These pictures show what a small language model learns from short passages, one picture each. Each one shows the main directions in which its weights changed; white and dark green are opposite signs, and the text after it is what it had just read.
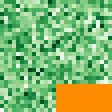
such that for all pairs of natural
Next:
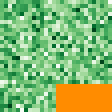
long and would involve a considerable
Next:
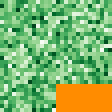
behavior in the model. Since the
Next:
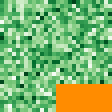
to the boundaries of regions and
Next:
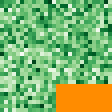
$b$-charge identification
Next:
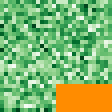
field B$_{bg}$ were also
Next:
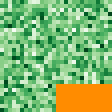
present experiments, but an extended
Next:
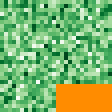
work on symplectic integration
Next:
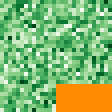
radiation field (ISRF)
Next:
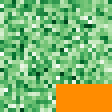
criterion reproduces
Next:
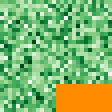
we have suppressed the argument
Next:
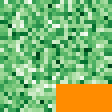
Then the theoretical value is
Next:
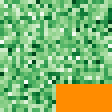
stratified random sampling. We
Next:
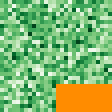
considered in any feasibility study.
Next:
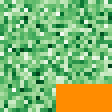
consistently take a point particle
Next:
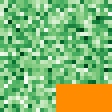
the lozengoids into the
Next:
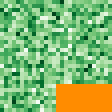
the application of each algorithm. We
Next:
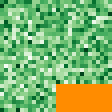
the Galactic open
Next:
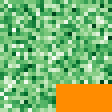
a sequence of cohomologous
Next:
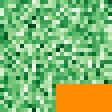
scales roughly like
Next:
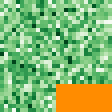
that the conductivity of magnetic
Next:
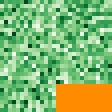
with a plus, while the
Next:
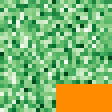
\int d^3 \vec x
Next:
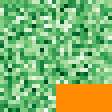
dissipative part $r$ and
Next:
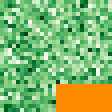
and vector fields. The group at the
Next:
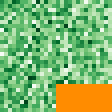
where the non-dimensional Rouse
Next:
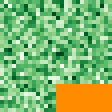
a set of experimental studies of
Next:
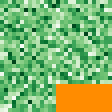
of actions to optimize a set
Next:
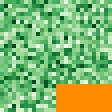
\subsection{Four point covers with
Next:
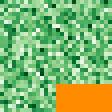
of $m$ as a test
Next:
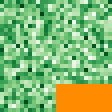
| \bm{W}) \propto
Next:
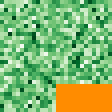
rate $\epsilon$ is linearly
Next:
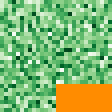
Volterra series,
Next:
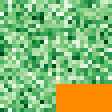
paper which says that if a real number
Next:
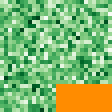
atomic scale. In the
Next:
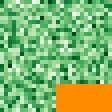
extended to any $p$-form
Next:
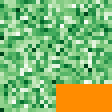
curvature on its complement. In
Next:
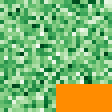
to apply to SDEs,
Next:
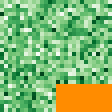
the disappearance of the minimum
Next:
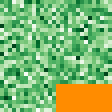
short cadence observations
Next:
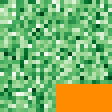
Zhang, and Weiren
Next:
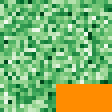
New York, NY
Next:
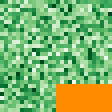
of the functor $F$ in
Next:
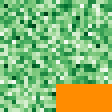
several differential operators of
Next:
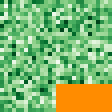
introduced in the next section.
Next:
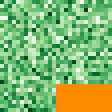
case of the multi-coupling
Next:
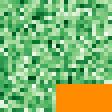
observed magnetic structures the lattice
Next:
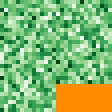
each line $d_j$ from Lemma
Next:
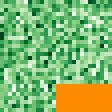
completeness. \begin{lemma}
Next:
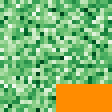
the part ``only if''. Let
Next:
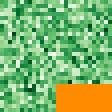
where $q$ is an even integer
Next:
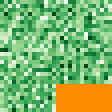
the first five nontrivial
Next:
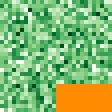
we have found that (i) a
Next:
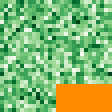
different differences are applied to red
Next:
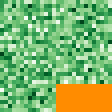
between a Black Hole and
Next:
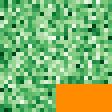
Now we shall study the zero set
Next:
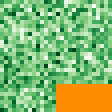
= 3$ cascade
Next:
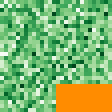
achieved for beams
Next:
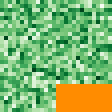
being determined by the coherence
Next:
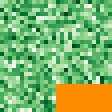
with $M\equiv 1$,
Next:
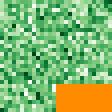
is a pleasure to thank
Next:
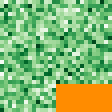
a\ne 0$, we have \be
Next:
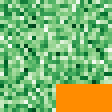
electron. The attraction potential
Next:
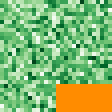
to very good agreement.
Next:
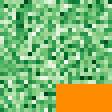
matrices over $\GI$ by
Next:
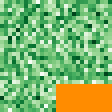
superpotential obtained after dimensional
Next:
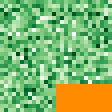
the continuous evaluation method. In this
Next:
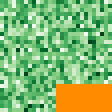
\begin{cases} C_{\widehat
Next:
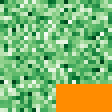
of VLBI core at
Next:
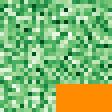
can immediately see the
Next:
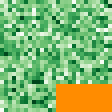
of $p^k$ tosses
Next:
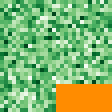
the investigation of a possible
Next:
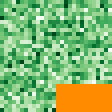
by theorem 1 all of them are
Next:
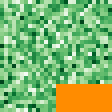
GeV are shown in the left
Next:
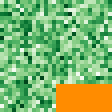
and the main aspects of a
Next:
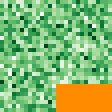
2020, an Euclidean
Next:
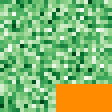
IDS for detecting such
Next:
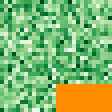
divergent power series
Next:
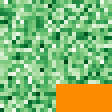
Let us assume we know that
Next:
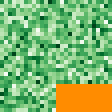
If we add to this the
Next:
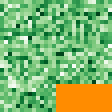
extending a null segment,
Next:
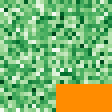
the Supersymmetric
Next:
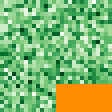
remaining triple-4
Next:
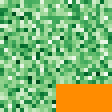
2000; Bianchi et al.
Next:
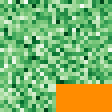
B({\calh})$ such that
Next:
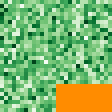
[A_F]^* \rightarrow B
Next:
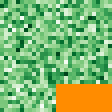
using $\M_{adap}$
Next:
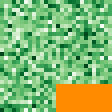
($A=constant$ and
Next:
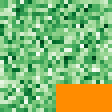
where $B$ is analytic in
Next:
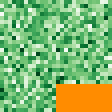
R_{p \jbar k
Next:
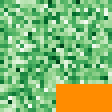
involving fields at all previous
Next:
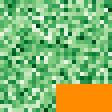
construction of the integrals and the
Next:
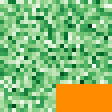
entry point to compute
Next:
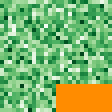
Accessible electronic
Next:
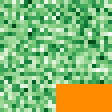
in Chile and to this work.
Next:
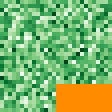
the variational and related PDE
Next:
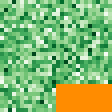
single atom [S1, Fig.
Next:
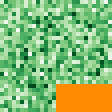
sites that surround area
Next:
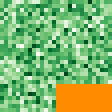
this also implies the validity of
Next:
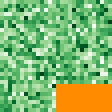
in such nanowires may
